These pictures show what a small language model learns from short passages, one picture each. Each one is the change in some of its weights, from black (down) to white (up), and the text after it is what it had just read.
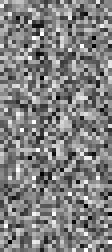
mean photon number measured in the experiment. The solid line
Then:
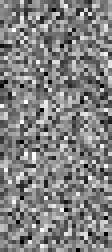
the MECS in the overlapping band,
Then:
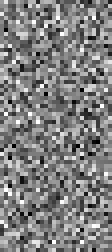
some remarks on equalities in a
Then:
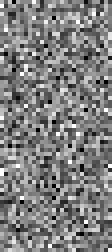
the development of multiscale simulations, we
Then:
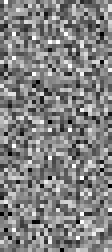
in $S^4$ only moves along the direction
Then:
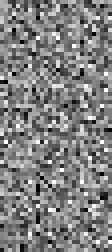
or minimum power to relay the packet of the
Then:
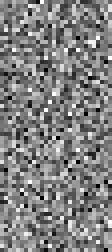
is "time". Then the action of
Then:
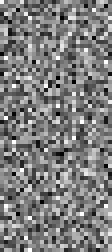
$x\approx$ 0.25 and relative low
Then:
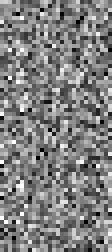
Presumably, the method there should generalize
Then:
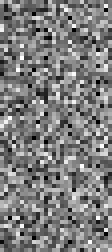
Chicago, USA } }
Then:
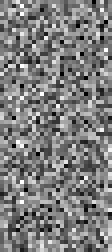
a shape mode excitation and an impurity
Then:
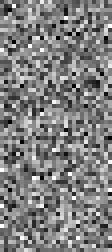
This vector bundle is explicitly describable.
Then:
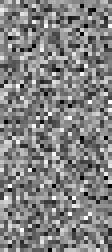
proof requires that a pair of primal-dual
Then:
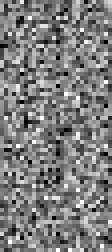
\end{array}\right. \end{equation}
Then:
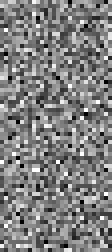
the model used in learning, with the larger the
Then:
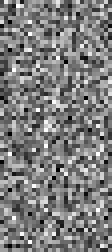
The UE-UE interference is calculated by
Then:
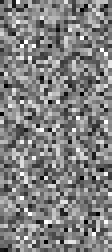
Fig. 5(e). In the third
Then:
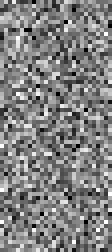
simply replacing the Boltzmann factor with the
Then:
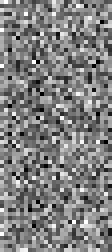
lack of constraining power is clearly
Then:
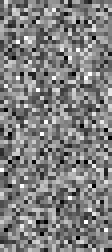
the elliptic curve.} Adv.
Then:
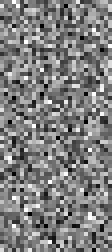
(DA*) shows the track for a
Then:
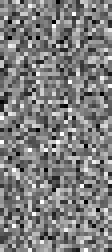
\end{equation} is discussed, where $A$
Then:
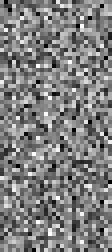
of $UJL(n,m)$ is
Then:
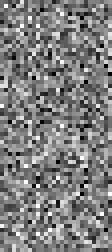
a matrix of size $n - 1$. If
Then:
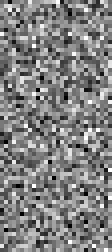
The strain induced by the deformation may lead to
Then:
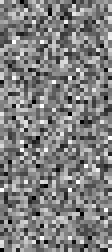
It is well known that the band structure calculations
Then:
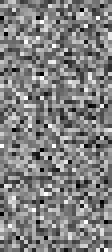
translated to the $D^0$ case, this
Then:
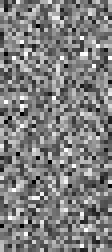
escape should be uniform, while under the
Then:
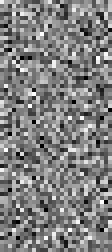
structures are structures of type $(2,1)$.
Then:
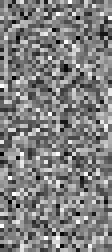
de Math\'ematiques et Physique
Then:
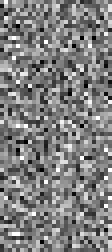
$T_x M^n$ as
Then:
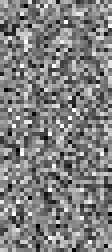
so called because of their ability to reduce the surface
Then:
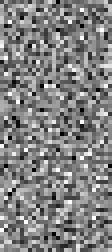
$1/2-\vep$, for any fixed
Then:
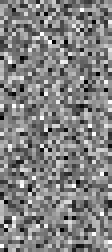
due to the fact that when $\theta_{24}$ is
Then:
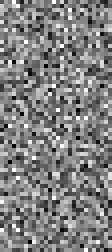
ring, by the (deep) result
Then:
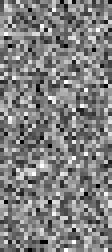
is exposed to the outside world and
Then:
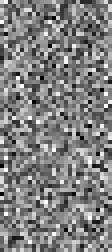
probability of being unknotted less than
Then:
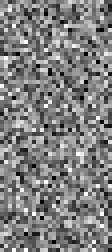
as one cell with the Poseico devices.
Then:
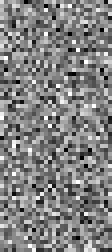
$q+1$ times, so that the polynomial part
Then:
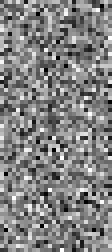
approximate roots of a polynomial, we describe the
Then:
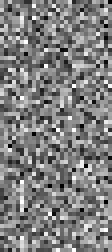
algorithms with heavy-tailed target
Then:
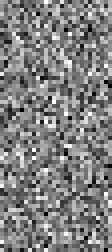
Therefore $\gamma$ is $xy$-monotone.
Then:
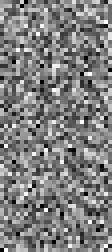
the following sense. Given a probability measure $ p =
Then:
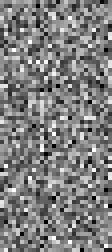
computed in \cite{Sch} and shown to be
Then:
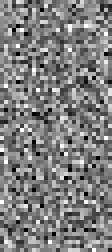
the Galactic disc, or for RR
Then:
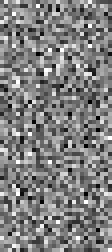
with the experimental data. The paper is organized
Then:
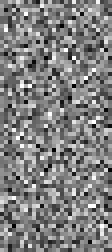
in heavy ion collision experiment, it
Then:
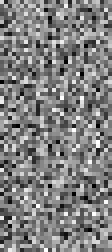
here are far less complex; indeed they are
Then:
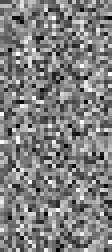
datasets of up to about a thousand cases,
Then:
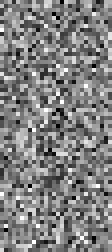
same sign. In these cases, the airfoil
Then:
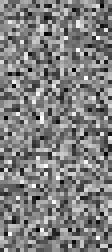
Bardeen spacetime, as was shown in
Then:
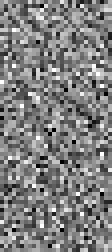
can be heated by rf radiation. In the
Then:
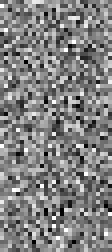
$d_f$ cannot be zero either, for in
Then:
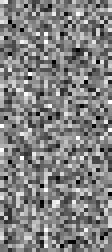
body of current experimental results. Even assuming
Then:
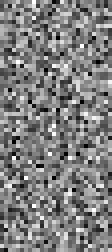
be determined. To accommodate for the spectral
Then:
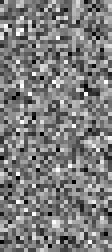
\end{figure} The predictive performance, defined as
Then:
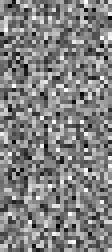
$j_b$ and increase both $a$ and
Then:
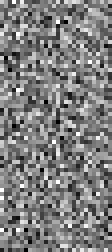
Summing up, there exist constants
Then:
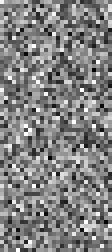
classify the eigenstates into bound states and
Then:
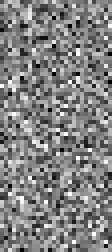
bi-Lie structures, which are analogues of the
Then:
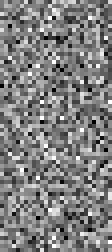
network to be \emph{valid} if it satisfies
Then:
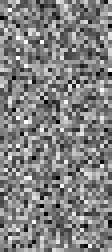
out of necessity that the middle
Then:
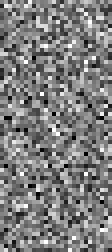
an opinion is eccentric within a
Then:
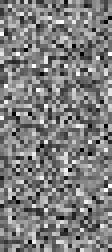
at the conference. It is being reviewed
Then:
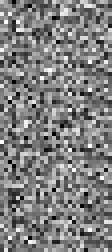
density and temperature combination we test initial fractions of
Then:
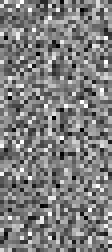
label=r]{7} \draw[line
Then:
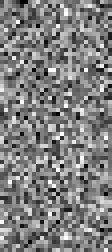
for each sample we use LLM to generate a
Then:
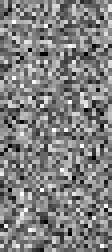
${\rm K}(k)$ is the complete elliptic
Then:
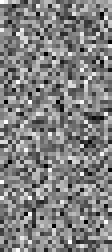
derived estimates of the mean free path dependence on rigidity
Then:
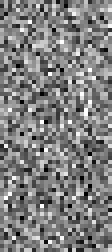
$\pi$ has a section $\sigma$, and
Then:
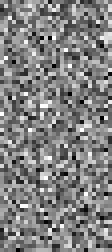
n$ for $C>0$, the average number of
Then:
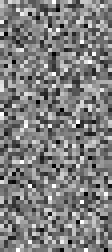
particular, they show the remarkable stability of our
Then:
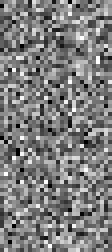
increased signal-to-noise ratios can
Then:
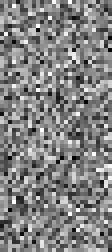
elementary symmetric functions. It may be that there is
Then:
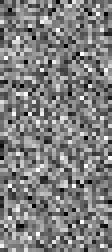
the image of $\tE$ under the map
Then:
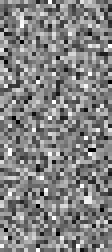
However, since the sensitivity will be improved in
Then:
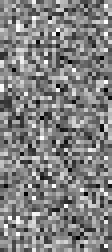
these representations and some applications, which include the discussion
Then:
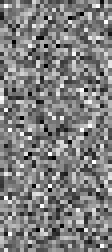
N \to \infty.$$ The rate of convergence is shown
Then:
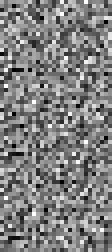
now recall how, in four dimensions, the
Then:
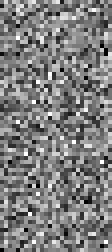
not so surprising: as pointed out in
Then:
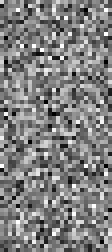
the DOS projected over the dopants.
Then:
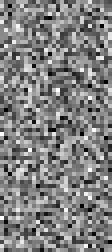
at the accelerating voltage of the electron probe
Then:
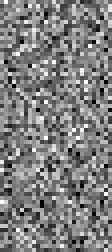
in the uncoupled basis $(J,
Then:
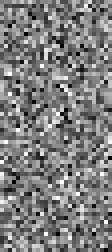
reported three-month beta specification, the
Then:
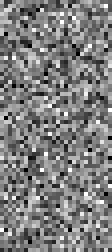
through the upscaling blocks of the respective
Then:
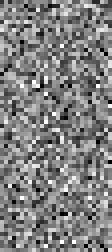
(\ref{q121}) we come to
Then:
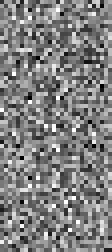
orbifold group in this singular set is the
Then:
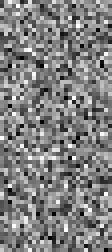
comodule-algebra $A$ over an
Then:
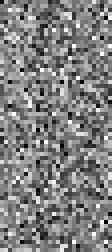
to the analogous, strong triplet
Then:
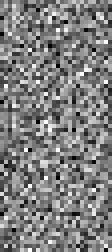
\Delta E/2 $. $\Delta E$ is an
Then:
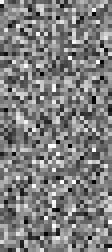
as non dynamical object. Thus, in this case we
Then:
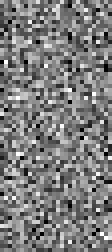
unit cell of $\beta$-U. $\gamma$-U
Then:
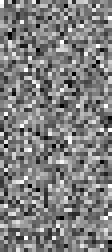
user from requesting all of the Intermediate
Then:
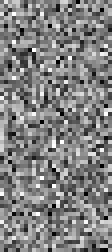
that the power measurements are affected by outliers
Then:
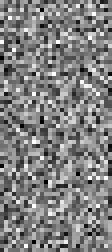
\frac{\partial\hat q}{\partial x}
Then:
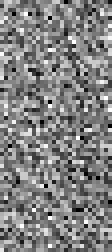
{An example of $f$, which is particularly interesting
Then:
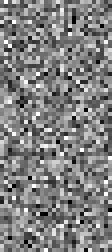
is true for all smaller values of $n$. Then by
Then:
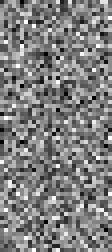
push-forward under the map $z \to
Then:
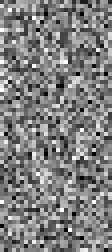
embedded in noise. Throughout this work, we
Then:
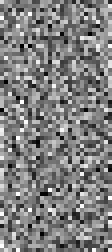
the potential applicability of our methodology to a
